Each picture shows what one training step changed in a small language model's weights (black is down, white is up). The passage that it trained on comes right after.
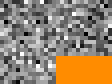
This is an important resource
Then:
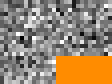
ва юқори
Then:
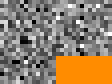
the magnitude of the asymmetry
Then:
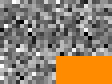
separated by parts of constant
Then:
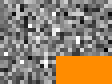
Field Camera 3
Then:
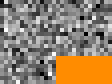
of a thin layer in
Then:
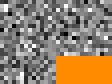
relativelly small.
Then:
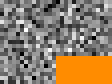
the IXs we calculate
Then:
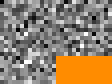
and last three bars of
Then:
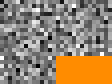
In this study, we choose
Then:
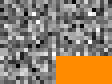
jamiyatini harakatga
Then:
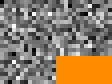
shallow landslides
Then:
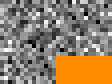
it was first noticed
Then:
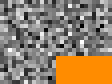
China, noting that they
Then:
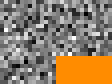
value, fair value involves
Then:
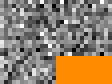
boshqalar [3,
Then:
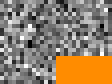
en droit. La
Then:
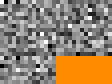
plays a vital role
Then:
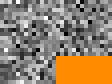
the data in the study and
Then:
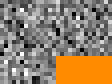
In order to validate the
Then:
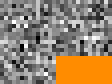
infrastructure, such as the water
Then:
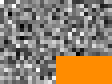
state densities reported[41]
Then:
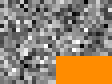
the activity of the group and
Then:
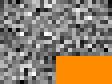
PARADIGM IN
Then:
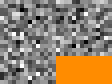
present study was aimed to
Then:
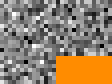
and as heat exchange media
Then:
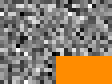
the probable stellar sources
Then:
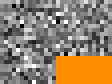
under contract N°
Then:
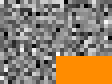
simplicity only the
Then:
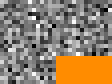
instance \instance, we
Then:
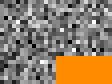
inertial frame of the
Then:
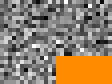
ko'plik otlari
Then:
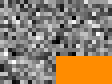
from the relative frequency of
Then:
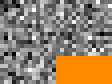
firms undertake
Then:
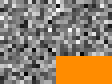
R&R you have
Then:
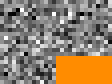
to methoxy-
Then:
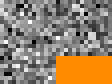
underflows), allowing
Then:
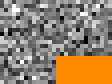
for the retailer
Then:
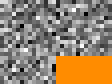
possible representations. Consider
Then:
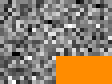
the right side show the same
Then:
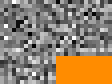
comprising automated
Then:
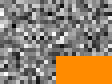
yashil iqtisodiyot hamda
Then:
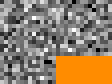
to'plami /
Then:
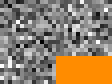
low in carbon emissions. The
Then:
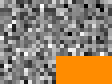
of computation, it is
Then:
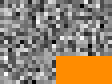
feature can be observed as well
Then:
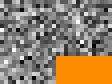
Fig. 7 shows the value
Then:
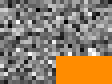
in the PCR is
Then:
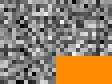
and useful software, and making
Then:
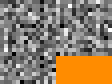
transition layers. The transition layer
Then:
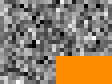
length of the sample holder
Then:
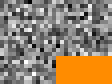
vector *Aedes
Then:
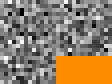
Роль хищных
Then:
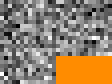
points. We can thus
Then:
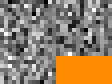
Memory usage analysis
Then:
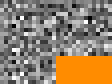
increase arises, caused by
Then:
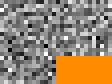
JCMS, vol.
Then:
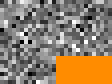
like flashbacks
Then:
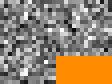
is not clear that either very
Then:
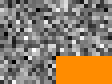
in the vertical direction. The
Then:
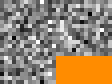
la identificación de problemas
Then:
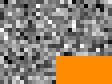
of creative knowledge in the
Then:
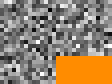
estaduais do
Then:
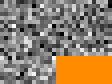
muammo sifatida
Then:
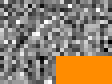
to infer gas properties, particularly
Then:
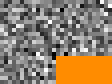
is sometimes copied from
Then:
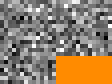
discrepancy in some
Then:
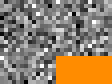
to consistently produce feasible
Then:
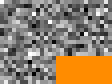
contained 100 mg
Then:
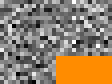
new approaches to conservation are
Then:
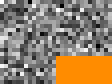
anti-ulcer activity of
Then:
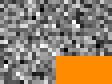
In Hinblick auf
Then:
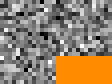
of freight is still
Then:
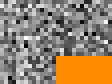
IAM to ensure that the
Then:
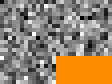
з високою
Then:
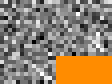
will serve as a crucial
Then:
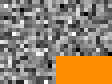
tebal 3 mm.
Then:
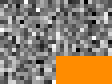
Для педагогов
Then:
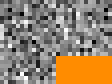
falado e recriado
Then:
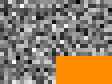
capabilities have allowed the literature
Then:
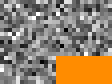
of trouble with quantitative
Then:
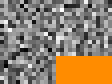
the square of the
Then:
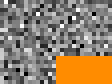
The importance of results from the
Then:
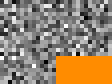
regular statements recognizing the
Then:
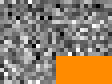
with probability being the medium
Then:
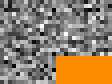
risk tolerance. University
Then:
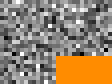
study, majority (40%)
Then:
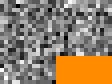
we compute for the first term
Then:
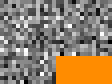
accuracy, improving treatment
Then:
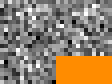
index such that the vector or
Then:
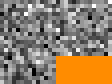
and positively influences
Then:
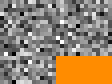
produced by model (red
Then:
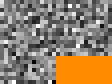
birlik sifatida,
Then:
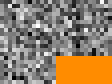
where past experiments that used
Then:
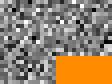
{Tang}}, \bibinfo
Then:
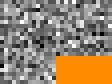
driven AHE and shows
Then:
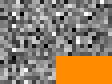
Institute for Wind Energy Systems
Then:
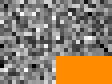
Himes, A.;
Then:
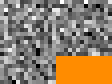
of words that represents the aspects
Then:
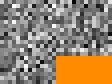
spin $s$ of either
